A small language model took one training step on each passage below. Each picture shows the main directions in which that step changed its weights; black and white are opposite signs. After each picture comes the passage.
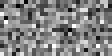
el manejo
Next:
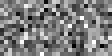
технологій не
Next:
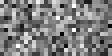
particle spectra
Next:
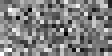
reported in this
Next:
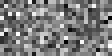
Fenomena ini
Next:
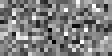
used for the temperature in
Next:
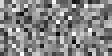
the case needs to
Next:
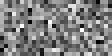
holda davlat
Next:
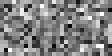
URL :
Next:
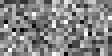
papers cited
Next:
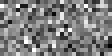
radius of the
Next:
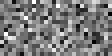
very important to the
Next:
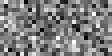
zeta functions that are
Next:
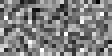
Bohm}. De
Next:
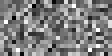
to large data sets
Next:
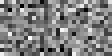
the problem we address
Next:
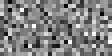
(which our dust
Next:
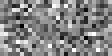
the residue
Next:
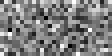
it would be interesting
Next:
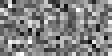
larger in the FAT
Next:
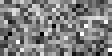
ijodiy faoliyat,
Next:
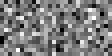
Before entering the
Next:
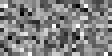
have independent normally
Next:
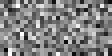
del cuerpo.
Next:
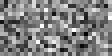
são ações
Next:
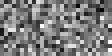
circles at $(2
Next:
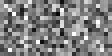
и практика
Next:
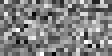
up coherently.
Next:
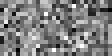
passados e a
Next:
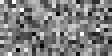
regarding the
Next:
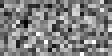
давность, и
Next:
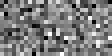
publics Les
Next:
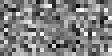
processes appear to
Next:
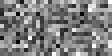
a formação de
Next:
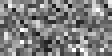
can be found in
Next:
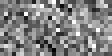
is to focus to
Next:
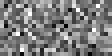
con el bloque
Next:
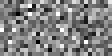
fails, the
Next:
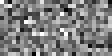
dels drets
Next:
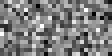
having used
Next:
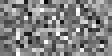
yangilanishi va
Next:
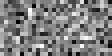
these heights,
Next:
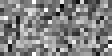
structured document
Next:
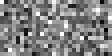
motivation for
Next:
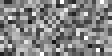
$t \bar t
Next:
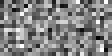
the possibility for
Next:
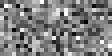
Pintail H
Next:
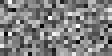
by setting the parameter
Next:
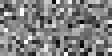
dos serviços
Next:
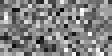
two methods. In the
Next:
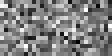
we have measured the
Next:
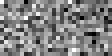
price is the only
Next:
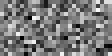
using the DNS
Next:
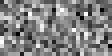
О., Роїк
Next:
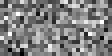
plant in the
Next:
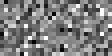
Thus we end up with
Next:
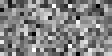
can be formed more
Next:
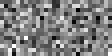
de cette
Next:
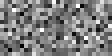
the explanation of
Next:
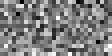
times much later than
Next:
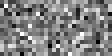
и раствор
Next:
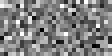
die Hoffnung
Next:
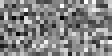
advantage is
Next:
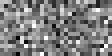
denotes the set
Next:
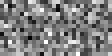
overlaying these
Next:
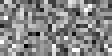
theory, this is
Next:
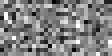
two spherical
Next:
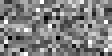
day 1]
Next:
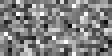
5 оyi
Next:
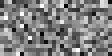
our method, we have
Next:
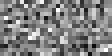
Quadro 1,
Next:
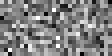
baseline can
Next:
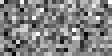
mechanics case, a
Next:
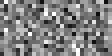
These basis states are
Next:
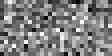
a direct way to
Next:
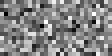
which also serves as
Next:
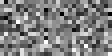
қолади ва
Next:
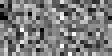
R., Wier,
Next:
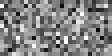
tipo de investigación
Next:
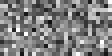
towards higher
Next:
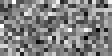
look into the
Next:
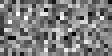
liber alese
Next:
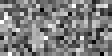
of 10 places.
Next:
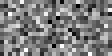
які мають
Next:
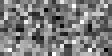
a liečby
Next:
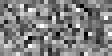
у проростков
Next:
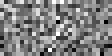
nature of the
